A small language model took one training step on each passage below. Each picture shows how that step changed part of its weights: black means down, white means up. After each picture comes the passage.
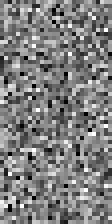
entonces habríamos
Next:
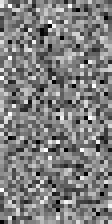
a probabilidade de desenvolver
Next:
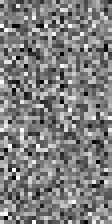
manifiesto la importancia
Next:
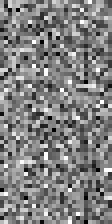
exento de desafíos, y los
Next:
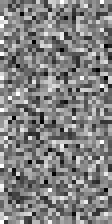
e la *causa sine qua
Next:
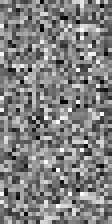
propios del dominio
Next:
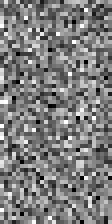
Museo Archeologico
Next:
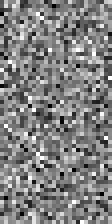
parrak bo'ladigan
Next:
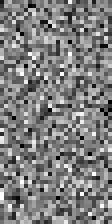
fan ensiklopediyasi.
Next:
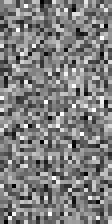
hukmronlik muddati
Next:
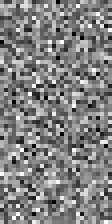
кроме улучшения
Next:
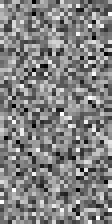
СД обусловлено
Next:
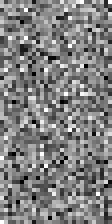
*Palu* (Sumber:
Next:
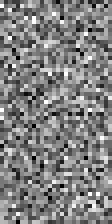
Administrasi, Vol.
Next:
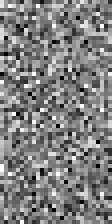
ўлчамлари харорат
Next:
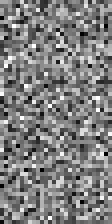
a partir do estabelecimento
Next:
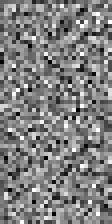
здатних професійно
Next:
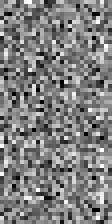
outcomes. Results:
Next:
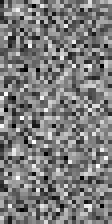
producidos por fabricación
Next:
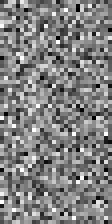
SHipov D. N.
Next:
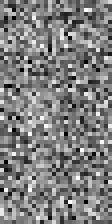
of Conferences. – EDP
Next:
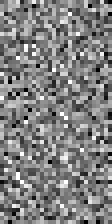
через использование
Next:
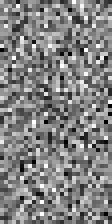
abstencionismo; Gastos
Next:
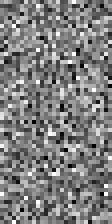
de diferenciação social e meio
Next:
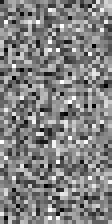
humanities: interuniversity
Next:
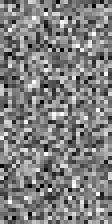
G.R. Baltabaeva.
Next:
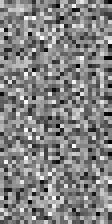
ابن الحداد
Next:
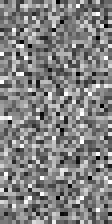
територій та інших
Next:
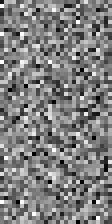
Теплов Б.М.
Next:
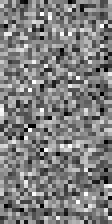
como acesso a condições
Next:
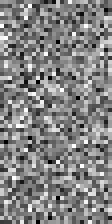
hanno l'obbligo
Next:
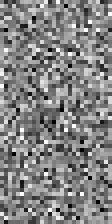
exigences, la définition
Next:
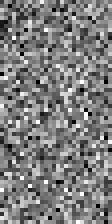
Armut der Bauern zu
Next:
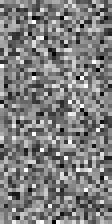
cuidar dos filhos,
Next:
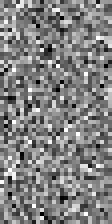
kan gesteld worden
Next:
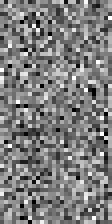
Ayniqsa hurmatli
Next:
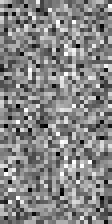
de mettre en évidence leur
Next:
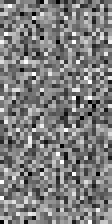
молодих менеджерів
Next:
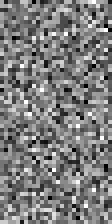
propia materialidad, porque
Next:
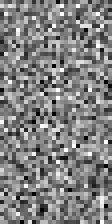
синонимы, хотя
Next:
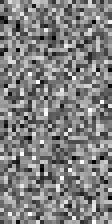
que la especialización de la
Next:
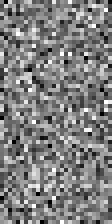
va taqlid; jamoaviy
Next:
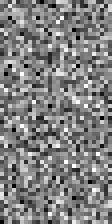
estudiados, proyectados del
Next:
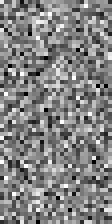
banyak sisi kekurangan
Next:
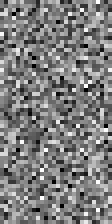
Histórica da Cidade de São
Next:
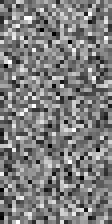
ko'rsatkichi -bu
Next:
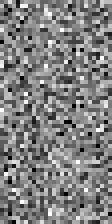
nos escondem pedaços
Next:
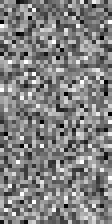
иногда создавались
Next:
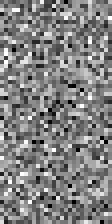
el archivo de control, el
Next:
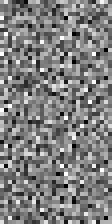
sesuatu bisa
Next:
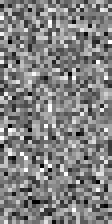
& Perdue, R. R.
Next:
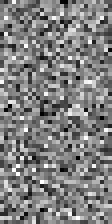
Deste modo, o processo de
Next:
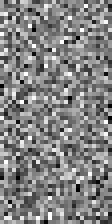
(Siyah) 7 Kekik 2
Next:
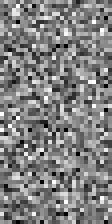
mastarlar şu anlamlarda
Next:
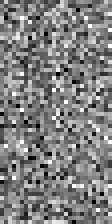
und Psychotherapie*,
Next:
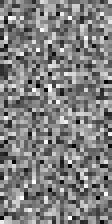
enzimas y minerales,
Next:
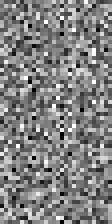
asoslangan holda, tashqi
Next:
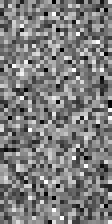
тривалості ростових
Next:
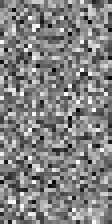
bo‘lgan qiziqishi va
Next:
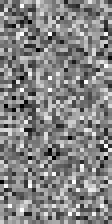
quduqdan suv tortib
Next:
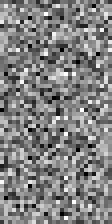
GRAPE. *Galaxy
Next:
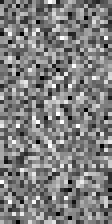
ta'minlash va tergov
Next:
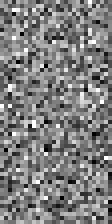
o'zaro ishonchini
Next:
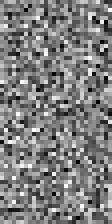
war auch Nitrit in die
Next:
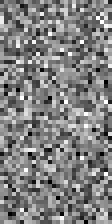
personnel monitoring.
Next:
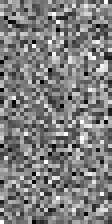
нейлон, рафия,
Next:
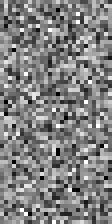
representatividade, como o caso
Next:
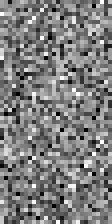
dhuha berjama'ah.
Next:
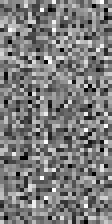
implica. Nas linhas
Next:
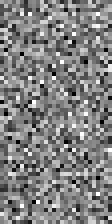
ámbito que determinados
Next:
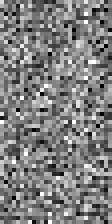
recurso didático na
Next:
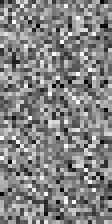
عالی از حیث
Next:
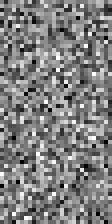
va tarixiy kontekstda
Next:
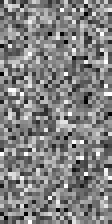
vositalari unga daromad
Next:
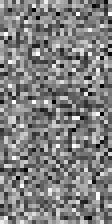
assistência é um grande
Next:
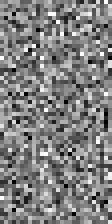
що виявляються через
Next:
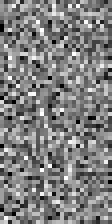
исследование текста,
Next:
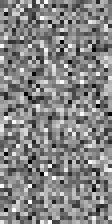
mettent en lumière les
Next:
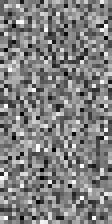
nuevas guerras, el
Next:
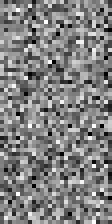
ikki va undan ortiq
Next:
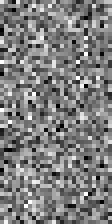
Тадқиқот даврида
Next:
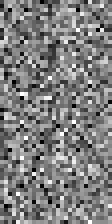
Duygusal Zekâ
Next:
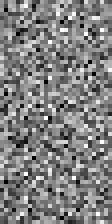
segunda parte visa identificar
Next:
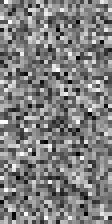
tiempo, se entrenan
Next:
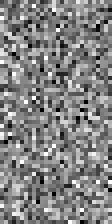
o autor, Levi iria
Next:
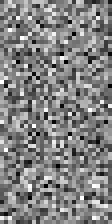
que valoriza o ato de
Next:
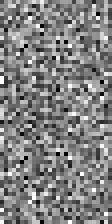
foizdan 10 foizga
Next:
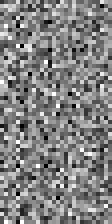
desarrollo del aprendizaje
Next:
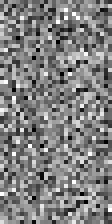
(2003), la prise en compte
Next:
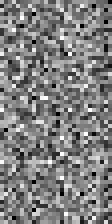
Nota-se que existe uma
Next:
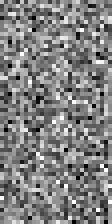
dari Vygotsky,
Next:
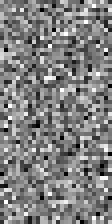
de aviação, o Curso de
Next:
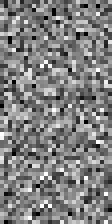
FI são considerados mais
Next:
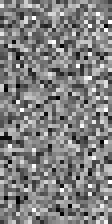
ситуации. Вторая
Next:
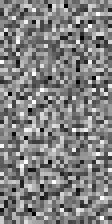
Врангеля М. А.
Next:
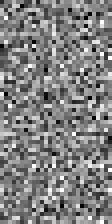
публикация такого рода
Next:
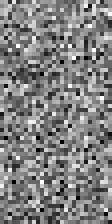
tuman hodisalarni
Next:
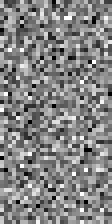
Ashoka's big idea:
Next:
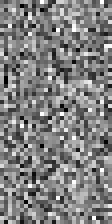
se encontró ninguno de
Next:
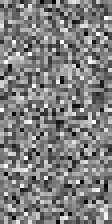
J. y Robledo,
